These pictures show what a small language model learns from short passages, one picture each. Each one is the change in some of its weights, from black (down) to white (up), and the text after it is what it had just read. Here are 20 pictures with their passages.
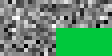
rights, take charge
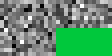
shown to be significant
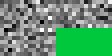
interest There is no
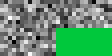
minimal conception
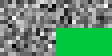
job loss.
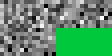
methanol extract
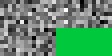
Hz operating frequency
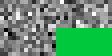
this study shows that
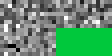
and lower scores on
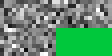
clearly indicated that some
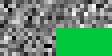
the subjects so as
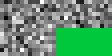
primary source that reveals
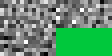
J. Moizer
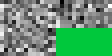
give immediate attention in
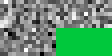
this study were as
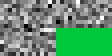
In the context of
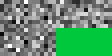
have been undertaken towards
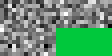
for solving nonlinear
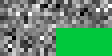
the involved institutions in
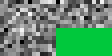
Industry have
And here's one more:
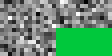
be enriched
